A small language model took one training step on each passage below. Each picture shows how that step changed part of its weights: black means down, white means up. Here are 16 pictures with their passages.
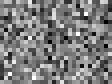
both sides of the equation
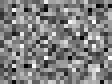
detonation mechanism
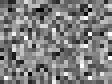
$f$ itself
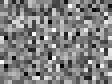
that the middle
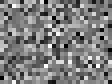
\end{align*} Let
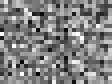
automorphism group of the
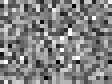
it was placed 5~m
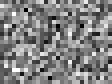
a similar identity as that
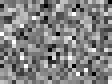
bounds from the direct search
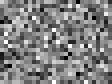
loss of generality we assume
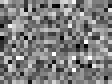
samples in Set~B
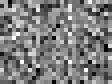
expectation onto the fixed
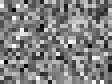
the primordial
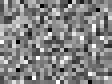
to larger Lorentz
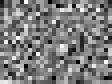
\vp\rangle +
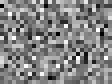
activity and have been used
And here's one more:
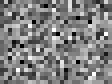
and position imaging in
